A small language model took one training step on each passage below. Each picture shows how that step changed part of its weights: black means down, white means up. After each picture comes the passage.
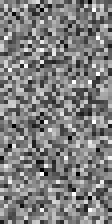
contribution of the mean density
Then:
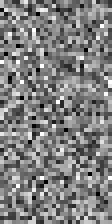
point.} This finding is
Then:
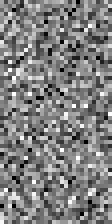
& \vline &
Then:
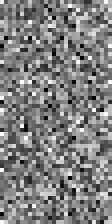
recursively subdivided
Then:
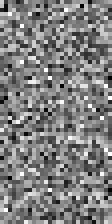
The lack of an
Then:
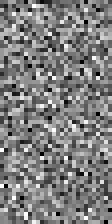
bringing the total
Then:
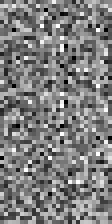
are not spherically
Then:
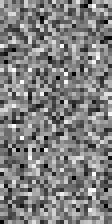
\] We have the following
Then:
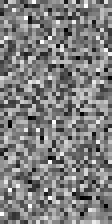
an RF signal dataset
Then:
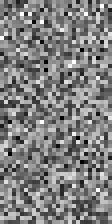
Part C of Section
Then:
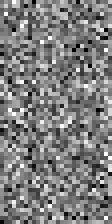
is no firm
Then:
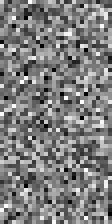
Brownian dynamics,
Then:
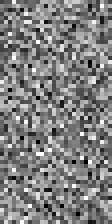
\def \tZ
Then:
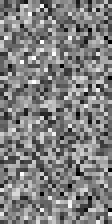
the period of an
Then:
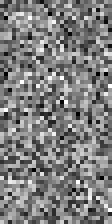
the objective function into the
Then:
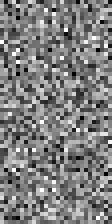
work, we propose a
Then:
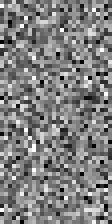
article is organized as
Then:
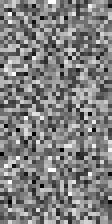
2-groups of orders
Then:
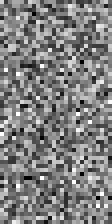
time series data collected from
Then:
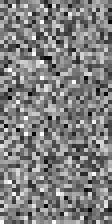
of 64 and the
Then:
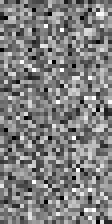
functions are computed by solving
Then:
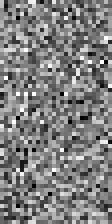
$$ we can perform a
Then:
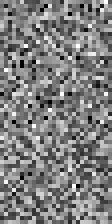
\tilde Q_i
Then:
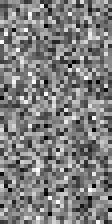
In the following, all
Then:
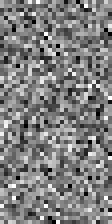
the OTU distribution
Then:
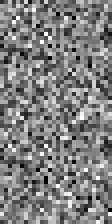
the ZOA.
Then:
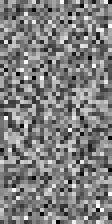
of quark transverse momentum as
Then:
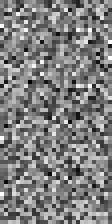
with the Department of
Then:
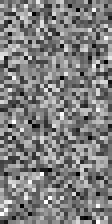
fundamental form of the
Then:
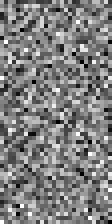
by gluing the bundles
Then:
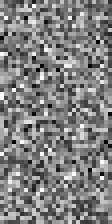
Alexander P.
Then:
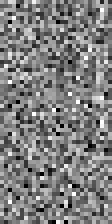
where $\alpha$
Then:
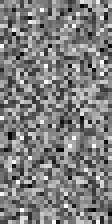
procedure is then presented with
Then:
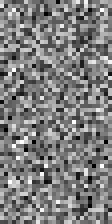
Since the spherical Laplace
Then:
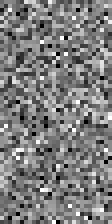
with $\vec U =
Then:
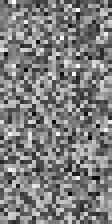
Feynman parameters,
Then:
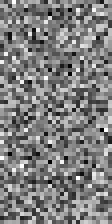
constant voltage is optimal due
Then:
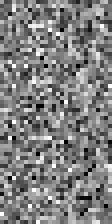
an appropriate connection form.
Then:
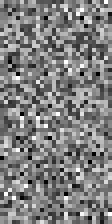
balance for a
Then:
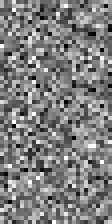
chosen so that the support
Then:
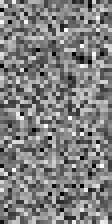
upper end of a vertical
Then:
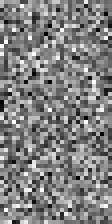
also a suffix of
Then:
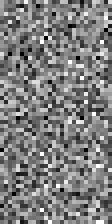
a bulk Mach number
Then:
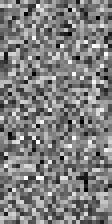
a toric variety is
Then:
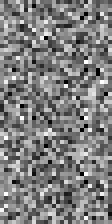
galaxies, losing low
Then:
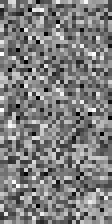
(A) which is
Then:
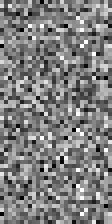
largest possible degree. Then
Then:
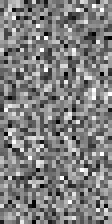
2$, for some constant
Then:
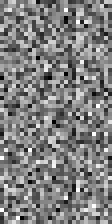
substantially, for
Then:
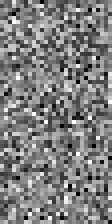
account the source term $
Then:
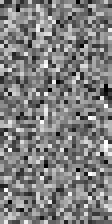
the kernel program (the
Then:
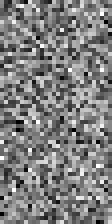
its many other agents
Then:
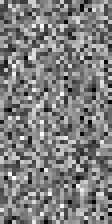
follows similar arguments. If
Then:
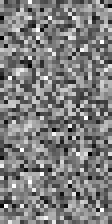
at the signal processing
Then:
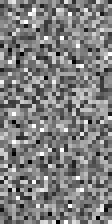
as $N \to
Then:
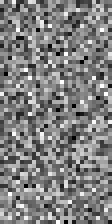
case $2t
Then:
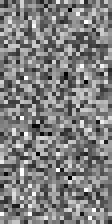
for all examined
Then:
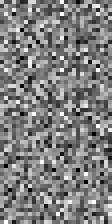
fermion final states in
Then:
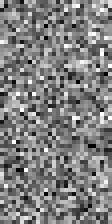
We note that the scenario
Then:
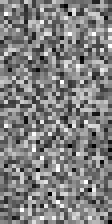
resource theories provide a
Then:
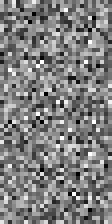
but the contribution of the
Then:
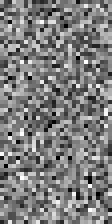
species in the course
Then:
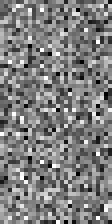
$c_*$ coincides
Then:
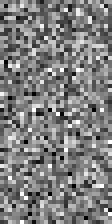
since they are all
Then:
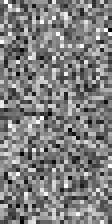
we shall provide the
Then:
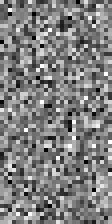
these hypertext systems had
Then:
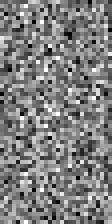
of a complete system of
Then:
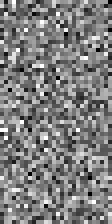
way, which might be
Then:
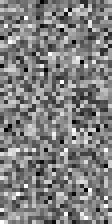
Let us justify the
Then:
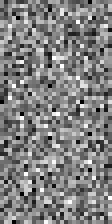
accurate patterns of a
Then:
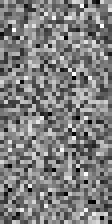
to prove the theorems in
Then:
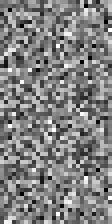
The conclusion now easily
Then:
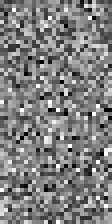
elements of $P$
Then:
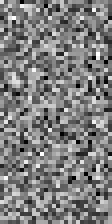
obtained by taking the partial
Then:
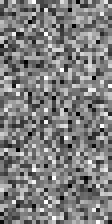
that review slow relaxation
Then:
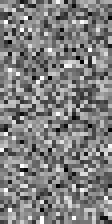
DOS onto the Co
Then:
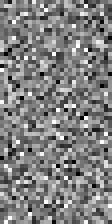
$\tlog$) with
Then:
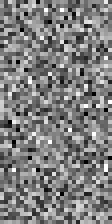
posit, for example
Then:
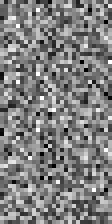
the Jacobian torus for the
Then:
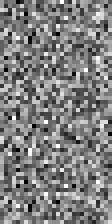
and integrating again we
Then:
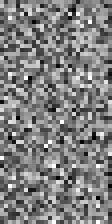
by spatial discretization or
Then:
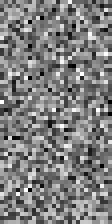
supported by their crossover
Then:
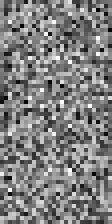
the complexification of a
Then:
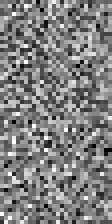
\Omega,$ \noindent
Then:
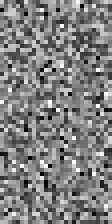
Let $G$ be
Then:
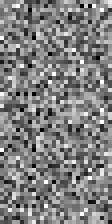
0$. We prove that
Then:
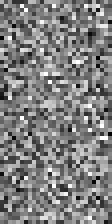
current version of Theorem
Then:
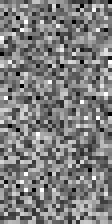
of soft gluon
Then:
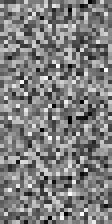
means \'etale),
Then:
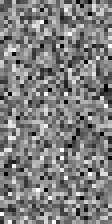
initial conditions (for
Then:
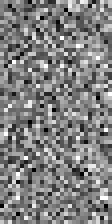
\geq 0$ and
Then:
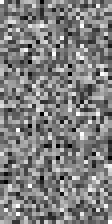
consider any quantum effects.
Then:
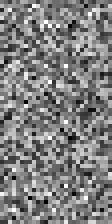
discussion). \newblock
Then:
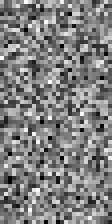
sequence involves constructing a
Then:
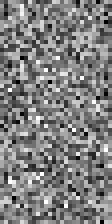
such a model to the
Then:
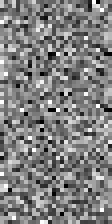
$Q$. This derivation
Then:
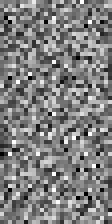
in describing the quantum
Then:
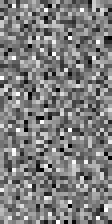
and $x$ of
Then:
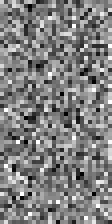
curves can be derived within
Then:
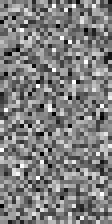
Haas oscillations are
